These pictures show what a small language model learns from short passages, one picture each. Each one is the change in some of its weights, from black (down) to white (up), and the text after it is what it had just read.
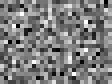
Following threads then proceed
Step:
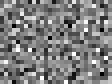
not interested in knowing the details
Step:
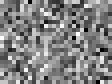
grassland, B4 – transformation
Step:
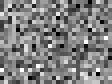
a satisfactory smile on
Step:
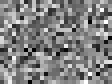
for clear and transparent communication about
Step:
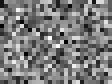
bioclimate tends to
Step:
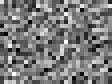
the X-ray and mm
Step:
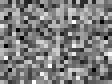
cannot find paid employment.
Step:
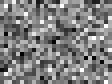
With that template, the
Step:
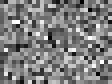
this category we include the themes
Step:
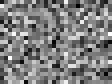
identifying the position of the vehicle
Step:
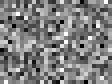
adapting to real-world
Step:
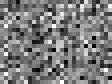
University. Through qualitative studies
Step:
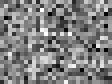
control of the tool and you
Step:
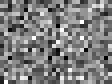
fitted to a Gaussian profile.
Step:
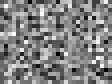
equation of state based on the
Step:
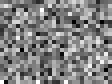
momentum of the system follows an approximate
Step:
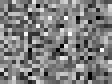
Each request $r \in
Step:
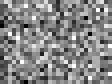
thumb and a cleft
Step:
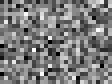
reviewed and extended. In
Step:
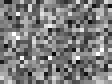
questionnaire is structured in three sections:
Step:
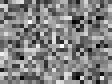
finding the most thermodynamically stable structures
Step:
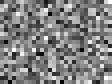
definition of distance between quantum channels.
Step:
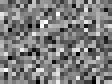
students' abilities to participation,
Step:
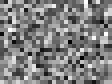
the universe which has so far only
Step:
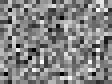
the rise of some of history's
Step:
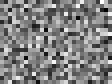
the detection of these semantic
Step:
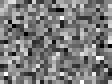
without changing their classical numerical values.
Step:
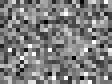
has not resulted in overcoming
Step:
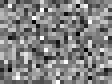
A negative donor center in
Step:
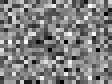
the brain stem, and may
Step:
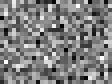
Note also that the scatter increases
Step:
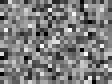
delayed closure over same
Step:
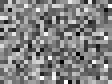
when we embed the data in the
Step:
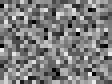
significant attention in 2023, showing great
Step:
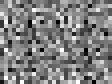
a 25-times weaker
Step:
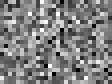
six of our living-lab
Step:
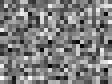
distance scales of interest the gas and
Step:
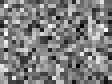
that was too heavy to manipulate
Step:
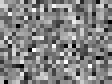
The described algorithm is a combination of
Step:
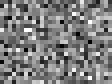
ability to **map emergent behavior
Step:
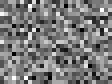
subjects with one or more specific
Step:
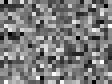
NA-FCIs have been
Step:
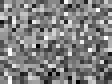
a nonlinear function of these features called
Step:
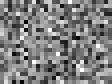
Based Platform, for Novel
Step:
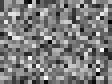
replaced or upgraded
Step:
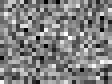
A similar conclusion applies to the
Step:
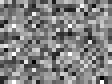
T-T S-N curves
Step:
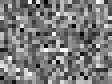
omission as a criminal
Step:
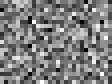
remittances received} =
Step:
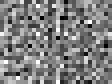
into the account processes of energy exchange
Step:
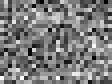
voids. 3 Results and
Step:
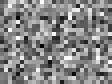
is the leading this state in
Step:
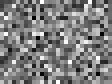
authenticate remote users
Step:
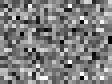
et al. Recommendations
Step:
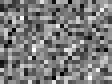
[12]. Presence of
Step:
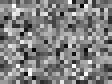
spectrometer, is a
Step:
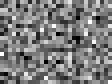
from government universities and those with urban
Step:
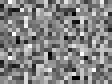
CHANGE THIS
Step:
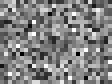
existing data, and a testing set
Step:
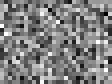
null hypothesis stating that there is
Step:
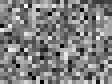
connection of the CB of Figure
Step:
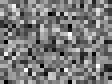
comprehension, and interaction.
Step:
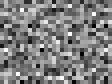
to minerals, spectral
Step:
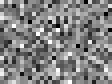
from a mini-batch
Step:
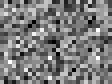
year, to improve this, at
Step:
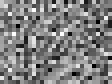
The only phenomenon that remains outside the
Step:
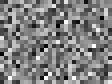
the use of monoclonal
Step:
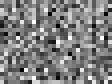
of available resources, and providing products
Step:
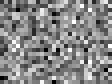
stand for a set of real
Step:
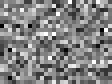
to where the young people with
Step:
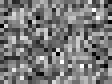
profession. 3.3. To
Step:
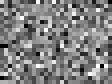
impact the dexterity of
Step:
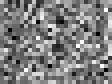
Conference on Trade and Development
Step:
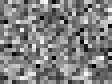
referred to as the 'ambient
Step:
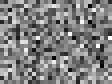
the evidence base. In summary,
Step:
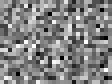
Candidates (As of 2018
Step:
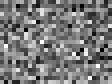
availability and convenience. A
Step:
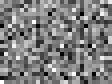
of inflation. We are working in
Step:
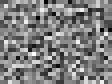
example clicking on the overlap
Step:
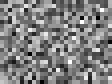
the sake of simplicity,
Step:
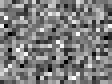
levels of success [10].
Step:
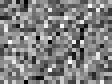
Nonetheless, rapid,
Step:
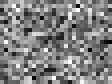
is the optimal angle, how to
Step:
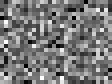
cholesterol, plant
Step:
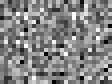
University of California,
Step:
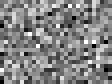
of a territory,
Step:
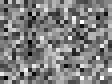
radio-frequency coupling $\Omega$.
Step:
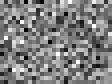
be obtained by multiplying the
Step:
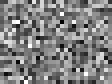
this paper is to assess if it
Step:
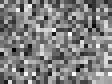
pendulum system used in
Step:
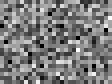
of classification that gives better result.
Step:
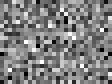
identify whether a group is a
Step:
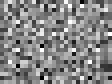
In this model, the local
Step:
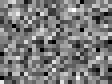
correlated with the solar cycle. We
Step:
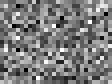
positions and movements of the
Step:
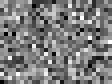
utilization sets $V =
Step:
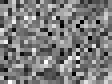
also presents the final updates in features
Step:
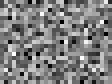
us to rethink our role
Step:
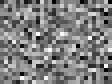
aged to produce maximum matrix
